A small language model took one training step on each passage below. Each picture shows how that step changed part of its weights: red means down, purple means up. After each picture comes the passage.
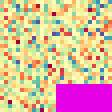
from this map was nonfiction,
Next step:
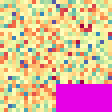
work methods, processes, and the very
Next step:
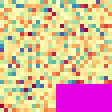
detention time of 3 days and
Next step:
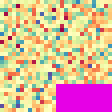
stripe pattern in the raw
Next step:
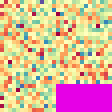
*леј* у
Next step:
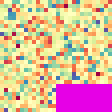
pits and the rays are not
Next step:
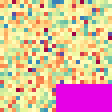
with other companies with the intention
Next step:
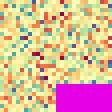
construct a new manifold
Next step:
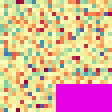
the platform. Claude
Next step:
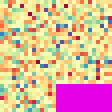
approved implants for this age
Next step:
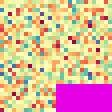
computing the ground-state energy of
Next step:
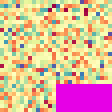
dos cuestionarios: El
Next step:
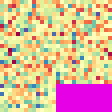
puede alcanzar
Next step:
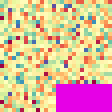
to make an attempt to satisfy
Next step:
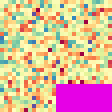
This work investigates the effect of
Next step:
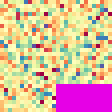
that they are relevant to the content of this
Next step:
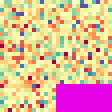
spin $\frac{1}{2}$ particle
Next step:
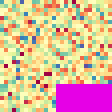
gauge / string correspondence}},
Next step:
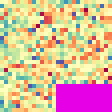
dan kepribadian
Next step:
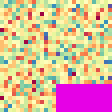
on digitalisation to help advance the
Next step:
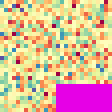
pujanza están los
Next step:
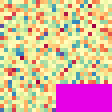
to assess the pattern of weight gain
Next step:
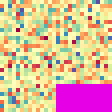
nanowire quantum dot using
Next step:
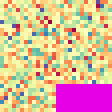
of the intervention are permanent
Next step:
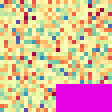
Wilson loop, the full
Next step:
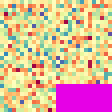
be found in literature. Ye et
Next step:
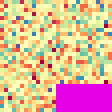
and minister, husband
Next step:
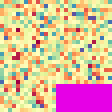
in the Development of Human
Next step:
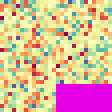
proposed scheme and compare the performance results
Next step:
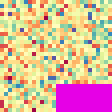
not relevant for safety (like
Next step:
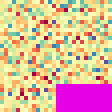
thoroughly for complications.
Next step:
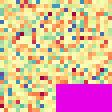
argued that one describes a
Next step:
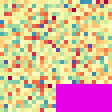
gebruikmaking van de
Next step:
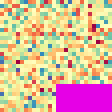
consists in the use of several
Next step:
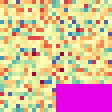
developed a simple technique to collect
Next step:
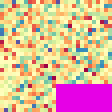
significantly impact the risk quantification. The
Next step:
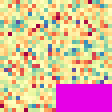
$\xi$ and time in units of
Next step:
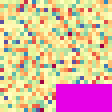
gerakan radikal yang
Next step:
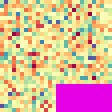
important și util pentru
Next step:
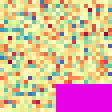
of execution times and visual
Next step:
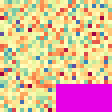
education internationalization trends.
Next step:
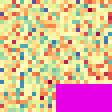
were positive for protozoa.
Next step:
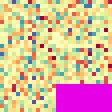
фатҳ қилинган
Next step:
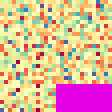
of such a process using an effective action for
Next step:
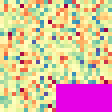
namoyon bo'luvchi
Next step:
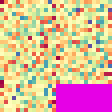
each activity, who is doing what,
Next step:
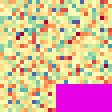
razdoblju od
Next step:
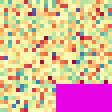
Laparoscopy should be
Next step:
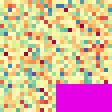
equation of motion from each of the
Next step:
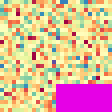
forma, foram selecionados os
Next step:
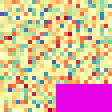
como prednisolona ou
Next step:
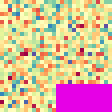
Сущность его
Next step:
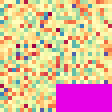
chegaralarini aniqlash
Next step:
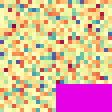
followed the standard AP-Ply
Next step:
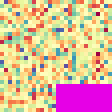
medidas parches no son
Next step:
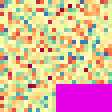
vositasi emas,
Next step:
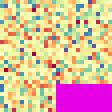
i edukacija.
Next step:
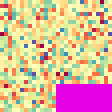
with the provisions of these
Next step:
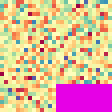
las abejas. Actualmente
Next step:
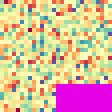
the MBS is, in
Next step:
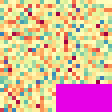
estudio previo analizó la
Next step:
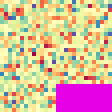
multiple scatterings, starting
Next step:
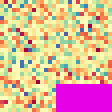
source for the $\mu$-dependence
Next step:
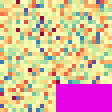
of India has tabled the
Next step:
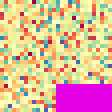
strength $g$ is related to the
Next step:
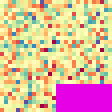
of each panel, along with the total
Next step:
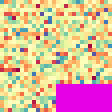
is resolved in radio with an
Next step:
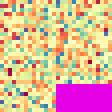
the threshold. During a
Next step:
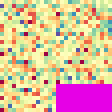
упоминания об
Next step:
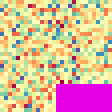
triangular lattice plane in a
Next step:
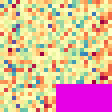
qilinib kelinadi.
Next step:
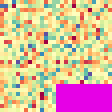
sharing of data and findings is
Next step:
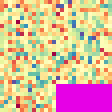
sharlari ma'lum
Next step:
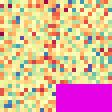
entails overlap between
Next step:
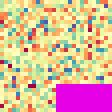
distributions follow a power law, though
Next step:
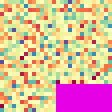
иккинчи кўчда
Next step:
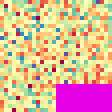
Carlo sampling, while the
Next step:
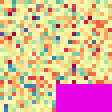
seleção de mercados
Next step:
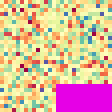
hepatologists, and/or
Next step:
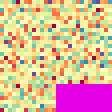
$I$ has the effect of
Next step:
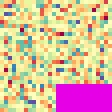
fulfil linear relations of the form
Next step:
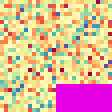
the achievable cavity length and thus
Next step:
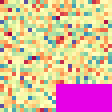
niemieckich i
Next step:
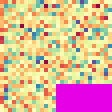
all index pairs $(i,j)$
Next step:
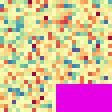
to ensure good performance (see
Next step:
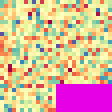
shakllanadi. Pedagoglar
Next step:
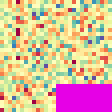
its goal within the autonomous
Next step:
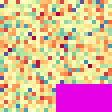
the fine stage on the
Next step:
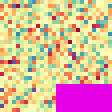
and MV share some biological
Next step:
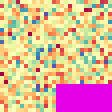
they can be real and are hence
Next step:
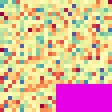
A. J. Klein,
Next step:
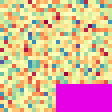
interactions. The purpose of this
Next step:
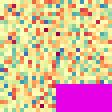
acid is a strong dibasic
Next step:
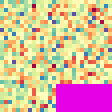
The flux density at each frequency was measured
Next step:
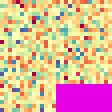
und ausgebildet werden
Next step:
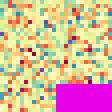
обязаны строить
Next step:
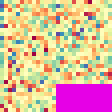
Experiment Configuration for Both
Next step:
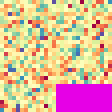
to Rayleigh channel Rice
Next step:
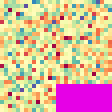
Created Modified_by
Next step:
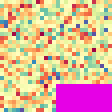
hingga saat ini
